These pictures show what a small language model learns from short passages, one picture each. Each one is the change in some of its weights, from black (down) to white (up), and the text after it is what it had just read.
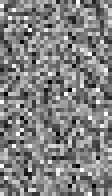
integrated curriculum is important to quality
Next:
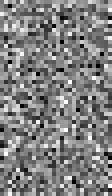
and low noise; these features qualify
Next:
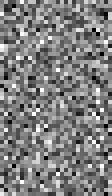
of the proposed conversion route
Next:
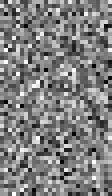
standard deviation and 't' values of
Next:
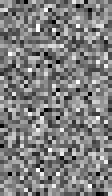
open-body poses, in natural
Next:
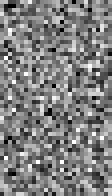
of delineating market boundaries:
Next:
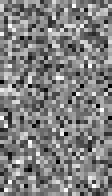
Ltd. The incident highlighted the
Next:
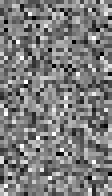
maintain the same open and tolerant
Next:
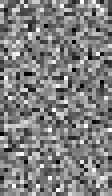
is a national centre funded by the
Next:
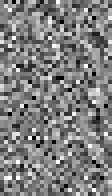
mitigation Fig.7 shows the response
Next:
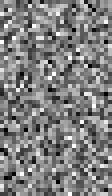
in the data is only disclosed to
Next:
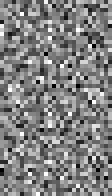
of Abstracts 21st European
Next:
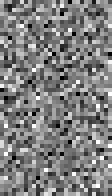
of health care; the analytical method provided
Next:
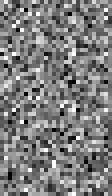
-0) was used as a base
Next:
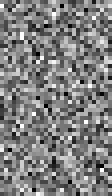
English, Ranchi Women's
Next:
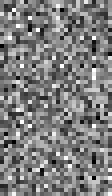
the formatives of which it is
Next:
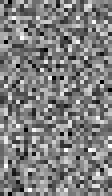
majority vote over the labels of
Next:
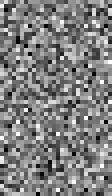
deposits has 41 been
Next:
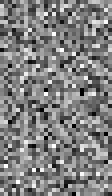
solution; - Designing a TN
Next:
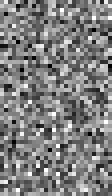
Varni that disease severity is
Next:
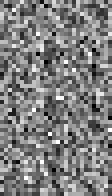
no significant change in the volume of the
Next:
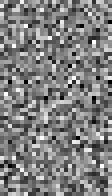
is necessary to establish by careful
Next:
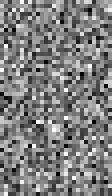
with those of others: “[...]
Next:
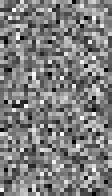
it is classified as a dime,
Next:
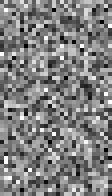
without access to up-to-date
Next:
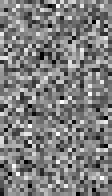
2 contains the main results as we study
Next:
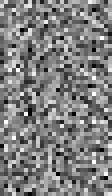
support the overall objectives and activities of the project
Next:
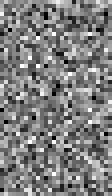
interested in searching for information on the
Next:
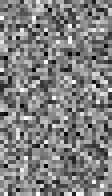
farmers only with a minimum herd size of
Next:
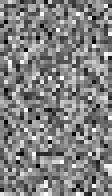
seres humanos y la
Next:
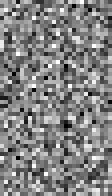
inequities based on gender, age,
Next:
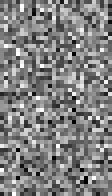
such as water bottles, we could reduce
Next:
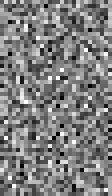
band (842 nm) and
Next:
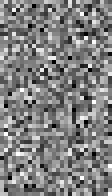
referred to in Commission Decision
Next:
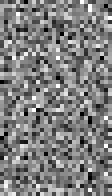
Deepfakes caught
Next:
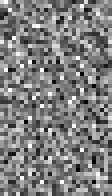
the emergence of serious difficulties
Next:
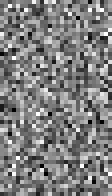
Final Draft by WP
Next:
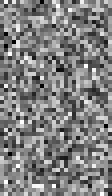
be established through clinical and imaging findings,
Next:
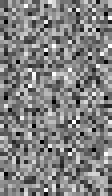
roles, analysing market margin of
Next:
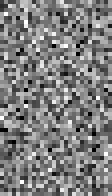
ordered rating dependent variable that
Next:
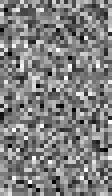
is practiced in every village
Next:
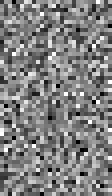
Ministry of Health in KSA.
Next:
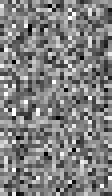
authors have reviewed and approved the final
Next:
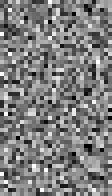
region- The output image from genetic algorithm
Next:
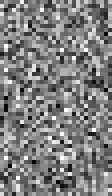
stripes and is apically
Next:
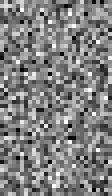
CO₂ emissions. Finally, the paper
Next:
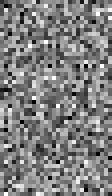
Brightness model11 Glare
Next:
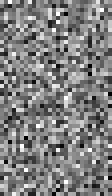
people are in the informal sector and they
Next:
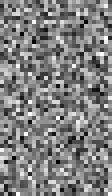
B. Encouragement to attend
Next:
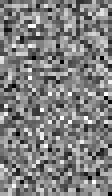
Rao Institute of Medical
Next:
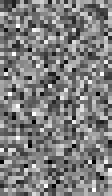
that case, we also update the value
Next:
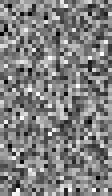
associated services. To support this approach, in
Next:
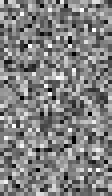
emission flows to CO₂e were
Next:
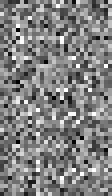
that there are no conflicts of
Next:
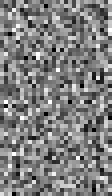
the ecosystem badly. If
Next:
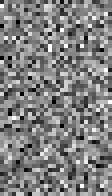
9th Congress of the
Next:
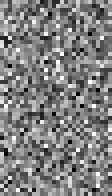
each thick blood film was counted against
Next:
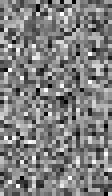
temperature and pressure, namely the
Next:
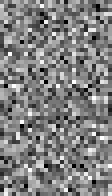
Reviewers for their developmental feedback.
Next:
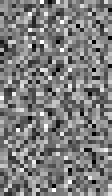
in the sentinel node
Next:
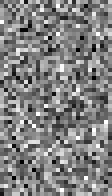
imbalanced data with other categories as
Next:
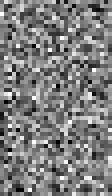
for different technologies in the framework of the
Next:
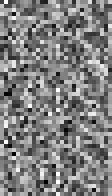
impact assessment and economic feasibility of the
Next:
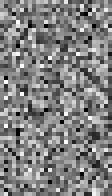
based on qualitative methods, this study
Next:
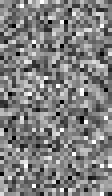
him to find a cure.
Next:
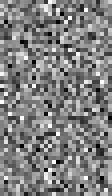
under the CC BY license
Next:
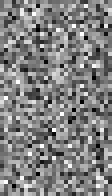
the cocoa fermentation process and
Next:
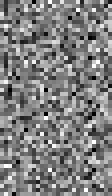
incoming flow direction. However,
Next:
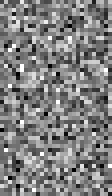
economic conditions, regulations, and challenges
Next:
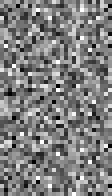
the control of the Christians
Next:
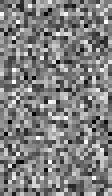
determine the socio-demographic factors associated
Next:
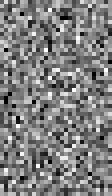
and K. The experiment was laid out
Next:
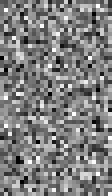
the usefulness of stress management via university
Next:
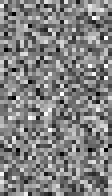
approach revealed key themes reflecting participants'
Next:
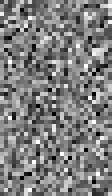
dating of Cx¹ as
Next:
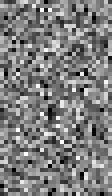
real and imaginary parts of the
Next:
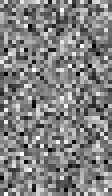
requires frequent administration, which may lead
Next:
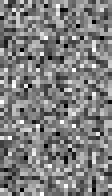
between the centre and the surface area.
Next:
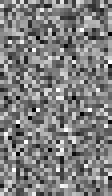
are three double courses of
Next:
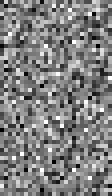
be organized by hospital managements
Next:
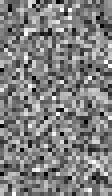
apply WordPiece
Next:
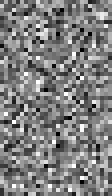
company's automotive business includes the
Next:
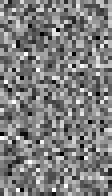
where the performance of both models converges due
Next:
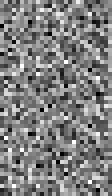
obtained by rules (1) and
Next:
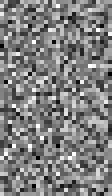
where planning is carried out to devise effective
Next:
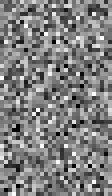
virtual machine). In both cases,
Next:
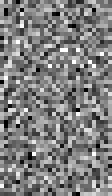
litre of concrete is needed to
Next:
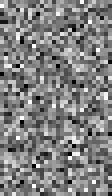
Skin Morbidities,
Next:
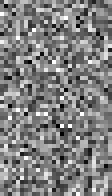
and collecting audit evidence.
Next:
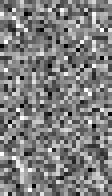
by the characterization of its maximum
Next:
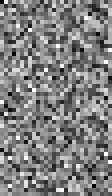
be used to quantify major
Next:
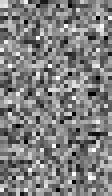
Incubation time (hours)
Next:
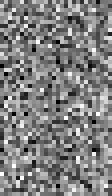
robot is insufficient and its
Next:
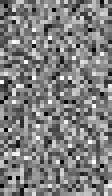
gradient. The other two essential elements
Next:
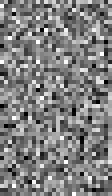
found between the mean scores received by students
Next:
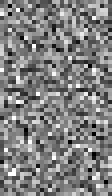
for their in vitro effect on
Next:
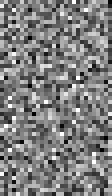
article distributed under the terms of the
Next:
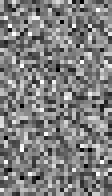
Pekalongan which will transform into
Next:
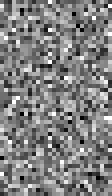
Food and Agriculture Organization
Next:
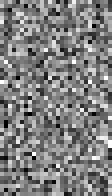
subjective mental state, the ability
